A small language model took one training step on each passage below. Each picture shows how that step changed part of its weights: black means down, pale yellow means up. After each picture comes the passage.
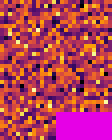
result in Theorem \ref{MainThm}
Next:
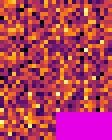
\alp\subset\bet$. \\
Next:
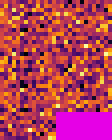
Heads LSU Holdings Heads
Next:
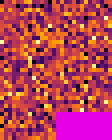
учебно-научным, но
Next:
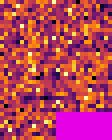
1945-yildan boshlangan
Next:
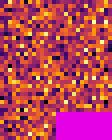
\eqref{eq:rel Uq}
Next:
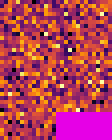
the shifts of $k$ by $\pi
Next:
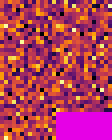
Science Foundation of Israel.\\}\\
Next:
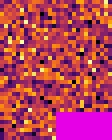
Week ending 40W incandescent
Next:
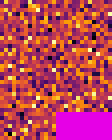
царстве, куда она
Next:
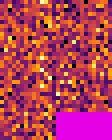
com outros autores) fazem com que
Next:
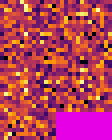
solutions at cell centers, i.e.,
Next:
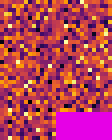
Utarov Doniyorbek
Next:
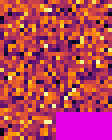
will improve the living condition and satisfy either the
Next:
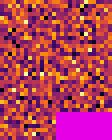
enhanced. 4 Materials and methods The
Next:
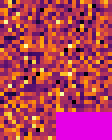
This in turn shows that there was a lack of
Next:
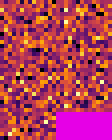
since these elements make integration a visible performance rather than
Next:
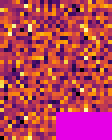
the 1st and 3rd ($p =
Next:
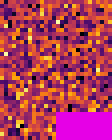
present to an extent of 90% in the
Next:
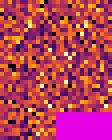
Efek pasal 577 (1) dan
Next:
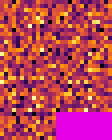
jarayonlar maxsus dasturlar
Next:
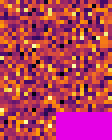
xizmatlar sohasining drayver
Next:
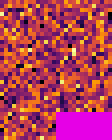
\hookrightarrow Y$, given by $l
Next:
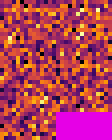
due to their uptake and accumulation
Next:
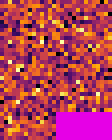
a subgradient method is employed with an
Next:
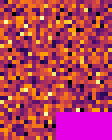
For octane isomers, the melting
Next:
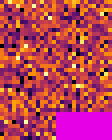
critical point, that is, the least $\kappa$
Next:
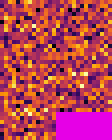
of the Burgers' equation also leads to its
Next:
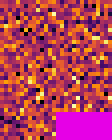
decline in Nigeria's entrepreneurial performance
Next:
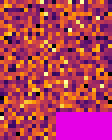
A431) were utilized and investigated the effects
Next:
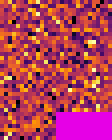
hipocrático. Palabras
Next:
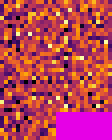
economic activities. One solution to this dilemma is to
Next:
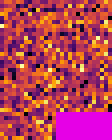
possibly indefinite, Kähler metric
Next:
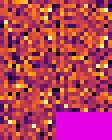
finally appears to be sought and may be achieved
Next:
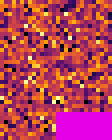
of GDP - SAV = Savings
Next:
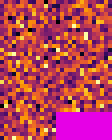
ham boshqacha tus olmoqda.
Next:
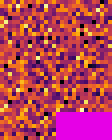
analyzed data with A.S.B.
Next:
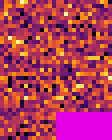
the impact of COVID19 pandemic in
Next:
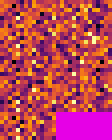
а интересы личности
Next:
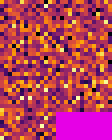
on manifolds. {\it Bernoulli.}
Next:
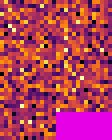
100-400 Daltons. - Structure
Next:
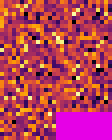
farms had previously experienced avian
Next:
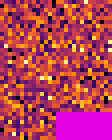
Valve 5 Water-Flame
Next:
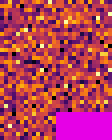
is university performance. R is the correlation coefficient which
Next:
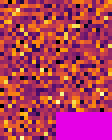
centre in $x$. So, let us consider
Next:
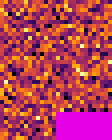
using a closure relation that contains not only the average of
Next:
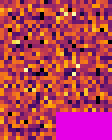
a alfabetização, a
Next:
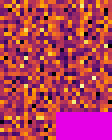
Key words: University, hobby,
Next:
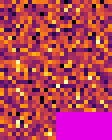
in national parliaments for the selected countries,
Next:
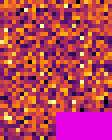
and 3'F-M) generated by the
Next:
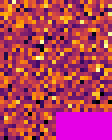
design and development perspectives of software engineering. The
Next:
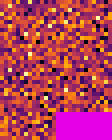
Cases and Problems, 2 nd
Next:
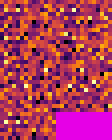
therefore we have to see if the residue
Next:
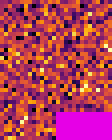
to the time offset. Whether two
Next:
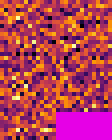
of view, developing CS that are not fit for
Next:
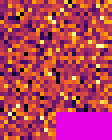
$B_Z X$ an algebra for
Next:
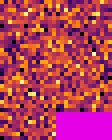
the peak period of forest fire occurrence. The
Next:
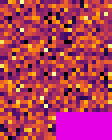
vigorous stirring. The resulting solution
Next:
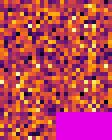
sich ein ausländischer Akzent
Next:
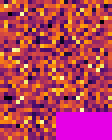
engaging in real-world projects. They may
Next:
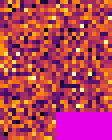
of a (cyclically reduced) input word
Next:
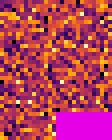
the Estimation of the Effects from
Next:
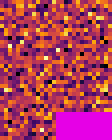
specimen 2D FE model for direct
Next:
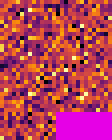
such as extensive drainage, would be
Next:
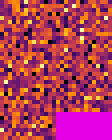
recurrent models might fail to generalize to different or
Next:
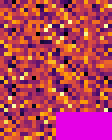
PAPEL DO ALUNO PAPEL
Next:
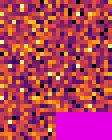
долгосрочной перспективе
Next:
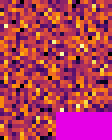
искусства талмех в
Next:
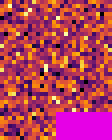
points $X$ such that the product of distances
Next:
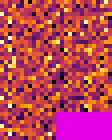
} \maketitle \noindent {\bf Abstract.}
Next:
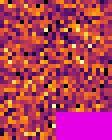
use of neutrosophic statistics is necessary
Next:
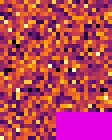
Mansurjonovich. "Theoretical and
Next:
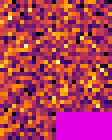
Research Data Commons 31 July 2024,
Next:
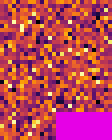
делов-то директору – с
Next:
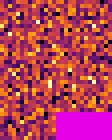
Neste caso, o juiz deverá
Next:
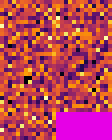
oblikoslovni, skladenski,
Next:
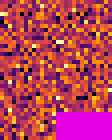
xalq ijodining tarbiyaviy
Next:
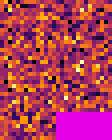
interventions can empower rural women and enable
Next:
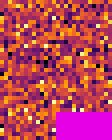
for the nearside (a) and
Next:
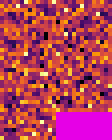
the non-Gaussian priors for exploring
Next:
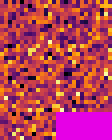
of the linear part introduces a strong bias in
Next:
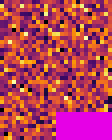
the PI controlled power inverter stop
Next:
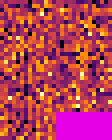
inequalities by using Hilbert Schmidt norm and
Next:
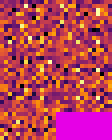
maintain self-integrity. Consequently,
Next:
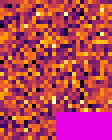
[1]. Rubrikalarda
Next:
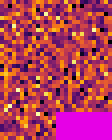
how to answer this question. Regarding
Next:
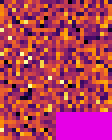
4.5.1 Functions layer The
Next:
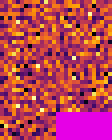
retirá-las do ambiente de trabalho
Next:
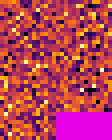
scalar product with $v_r$. Following
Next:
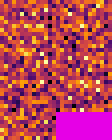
kuzatildi. O'rta
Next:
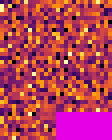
Como exemplo de recorrência de
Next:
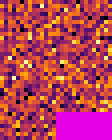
addition to these systems, children fall under the
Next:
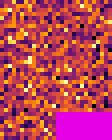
jihatdan yordam berib
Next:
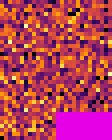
of CNTs (15nm) and
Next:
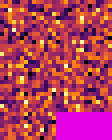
intensive care units. This narrative review study analyzed
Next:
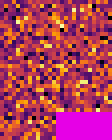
arithmetic function $f(m), m
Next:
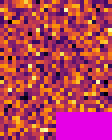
5: }$\mu$-stability for minimal
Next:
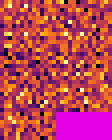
significant differences were found at any cell stage (Figure
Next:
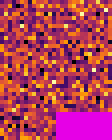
tierra invadida para despejar
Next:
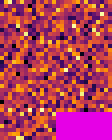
conjugacy class of $W$ to a
